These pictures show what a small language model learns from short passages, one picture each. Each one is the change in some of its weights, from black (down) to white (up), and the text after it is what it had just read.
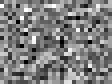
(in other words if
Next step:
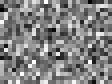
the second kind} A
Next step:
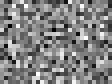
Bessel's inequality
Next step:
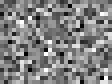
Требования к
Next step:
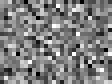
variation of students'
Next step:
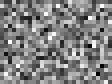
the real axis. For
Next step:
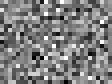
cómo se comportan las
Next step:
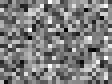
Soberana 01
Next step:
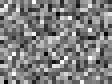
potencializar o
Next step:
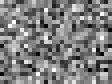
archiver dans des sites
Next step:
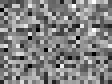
Być może
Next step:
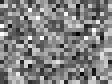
From eqs.
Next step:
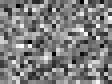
\vec{AC} \cdot
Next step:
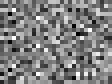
necessarily all
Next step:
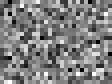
of minimal degree, say
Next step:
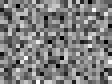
of the form \begin{equation}
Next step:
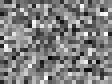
form, we find our result.
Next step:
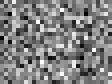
corresponding to states of a
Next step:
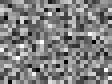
each $\Omega_i$ is
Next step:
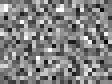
useful insight to
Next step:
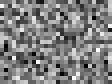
is generated by the elements
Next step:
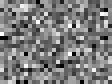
hand side of Theorem
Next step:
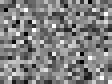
of spectral triple over
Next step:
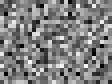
konsisten (Skor
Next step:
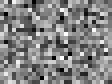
and the computed solution on a
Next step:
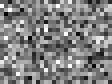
length smaller than
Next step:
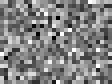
canard segments
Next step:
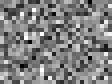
\le \delta_c
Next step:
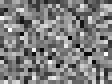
regular, we obtain that
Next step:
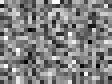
altares da nave.
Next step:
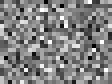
of levels. In
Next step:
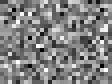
the class of branch
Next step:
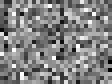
infrastructure and reduce
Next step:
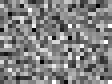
degree $g-n$. In
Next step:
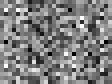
i ditt land kan
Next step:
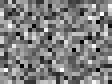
\in N$, are minimal
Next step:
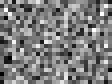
formativa y de
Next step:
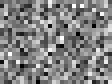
amaliy mashqlar
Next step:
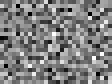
to: \begin{align*}
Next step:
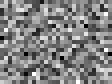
than or equal to 1. The
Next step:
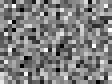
condiciones y por
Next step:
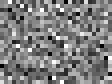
morphism of $ A^e
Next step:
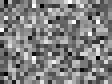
de previsão legal
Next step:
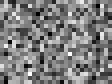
tilidagi bu til
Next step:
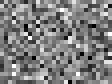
algorithm to calculate
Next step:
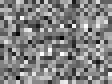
el original del
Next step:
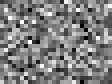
assume that $\pi$ is regular
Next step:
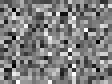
і таким чином
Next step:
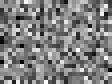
ash content, IR
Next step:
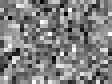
two parts, namely
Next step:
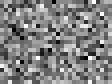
mansub bo‘lib,
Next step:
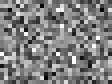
operators $\ce^k\to
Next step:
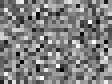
the assertion that the
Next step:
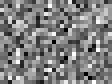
va oʻziga
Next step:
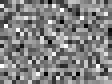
then $F^n$ is
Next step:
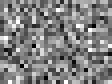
az olduğu
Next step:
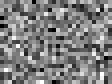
find a minimal surface
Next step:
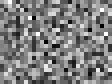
derivar conclusiones
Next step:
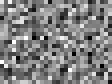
outcomes of the race
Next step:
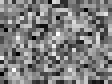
desafíos en la
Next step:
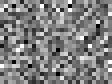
announced his
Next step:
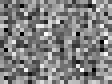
established. By
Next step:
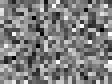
en vaststelling van
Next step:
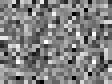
retour et de leur
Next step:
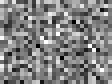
general type. Since we took
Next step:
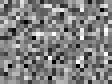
the method will require the use
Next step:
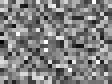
sezmaganda holda
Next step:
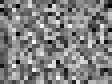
n \end{array}
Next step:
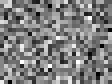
a special military
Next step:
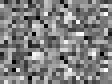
independence conditions. For any
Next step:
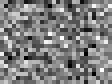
process. Attention is
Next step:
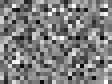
nazariya yoki
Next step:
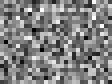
establish the basic
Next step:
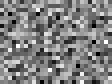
profili sono
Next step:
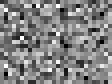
are the same. It follows from the
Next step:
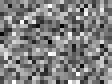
prove theorem 1.2, it
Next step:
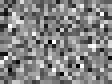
(боль в области
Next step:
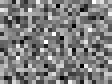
ditemuramah dan
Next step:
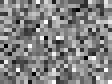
ajralmas tarkibiy
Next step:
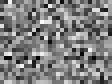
fact, our version of
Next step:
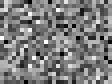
vertentes expostas a
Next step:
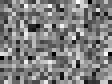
in \cite{BZ} now
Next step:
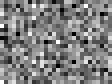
\end{equation} An
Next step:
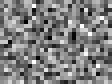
$n$-real field
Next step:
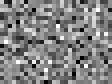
case of terminal algebras
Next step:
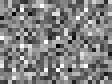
right fractional
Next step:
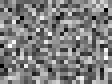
sequences were obtained
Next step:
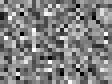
de construção social.
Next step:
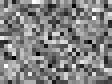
nos primeiros
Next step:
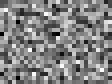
space can informally be
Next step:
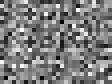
( As before we denote by
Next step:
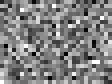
2\varepsilon. \ee Since
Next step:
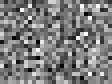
system. \end{definition}
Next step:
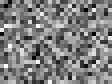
Ja, genau,
